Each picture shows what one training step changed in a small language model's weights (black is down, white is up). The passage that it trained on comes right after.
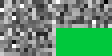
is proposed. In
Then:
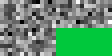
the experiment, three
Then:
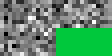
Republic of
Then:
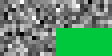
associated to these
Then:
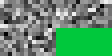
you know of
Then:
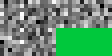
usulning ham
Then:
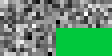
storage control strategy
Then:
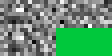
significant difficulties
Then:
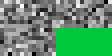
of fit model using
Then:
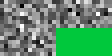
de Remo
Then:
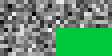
Thus, a
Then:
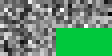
intervenções e
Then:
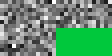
rupture entre
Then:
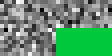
early communication,
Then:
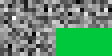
questionnaire was made up
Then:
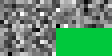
the chain
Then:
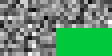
learners, but
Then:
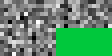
the bolus
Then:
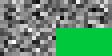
the extent of
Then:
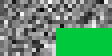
varied between 10
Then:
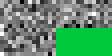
bo‘lib xizmat
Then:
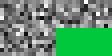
influence of organizational
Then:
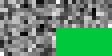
SEE has analyzed
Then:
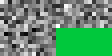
Using the implementation
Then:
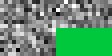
work compared to theory
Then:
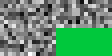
women: effects on
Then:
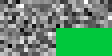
full-text review
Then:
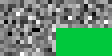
implications. It
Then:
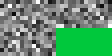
criança ainda
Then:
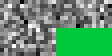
to‘la amalga
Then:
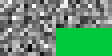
that includes a
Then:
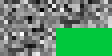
lived by
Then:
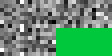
GM and
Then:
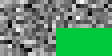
where the data are
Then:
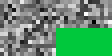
especially in developing
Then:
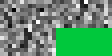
face in industry and
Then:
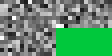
article proposes a
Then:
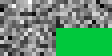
Trabajo a
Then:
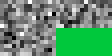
competitive environment through
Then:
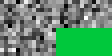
Welfare and
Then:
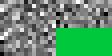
can help to build
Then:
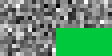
well as final concentration
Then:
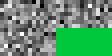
was conducted to determine
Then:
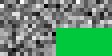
sensibilidad a
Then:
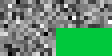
prendere le
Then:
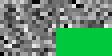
the perfect
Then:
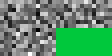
a part of the
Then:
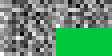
явление и
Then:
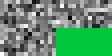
social sciences over
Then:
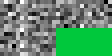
For the cyclic
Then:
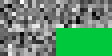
analysis and prepares
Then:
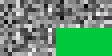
outcomes. While some
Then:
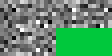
while those in male
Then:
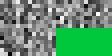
products and the need
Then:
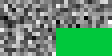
problems in this regard
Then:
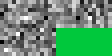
boyligini rivojlantirish:
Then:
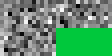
meio APC e
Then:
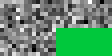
the system frequency and
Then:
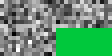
Intact plasma
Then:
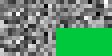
iqtisodiyot fanlari doktori,
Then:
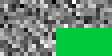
meu pai
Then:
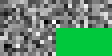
craters and
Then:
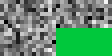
who were exposed
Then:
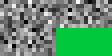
inferred from
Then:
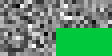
emergenciais com
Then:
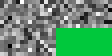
practiced for
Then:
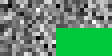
En effet,
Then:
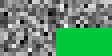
observar la
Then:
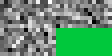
va madaniy
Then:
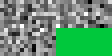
управління, що
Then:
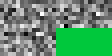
exploring this relationship
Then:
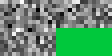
MF is to
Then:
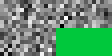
билан бирга
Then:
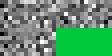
da dieta.
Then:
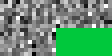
above average, and
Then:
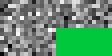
the corresponding drop
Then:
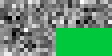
nah dari yang
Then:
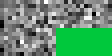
Les données
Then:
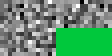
clean energy
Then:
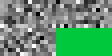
physical contact with
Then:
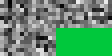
Journal of Medical
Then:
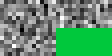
inson] dunyoni
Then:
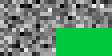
offer students the
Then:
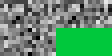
prevalence of
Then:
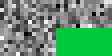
suggest. Si
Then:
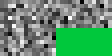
ko'ra ham
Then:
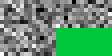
of equations.
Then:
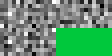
yozilishiga sabab
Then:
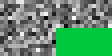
the region that
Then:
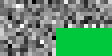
be simple and
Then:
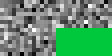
porém sendo
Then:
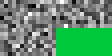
en tareas
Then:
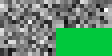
la hrană
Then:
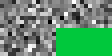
Audit will
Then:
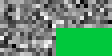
a fast and
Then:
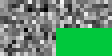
tizimi strukturasi
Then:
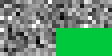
A decent
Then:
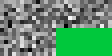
in the classical
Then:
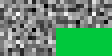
shu tipdagi boshqa
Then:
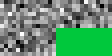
sabit olması
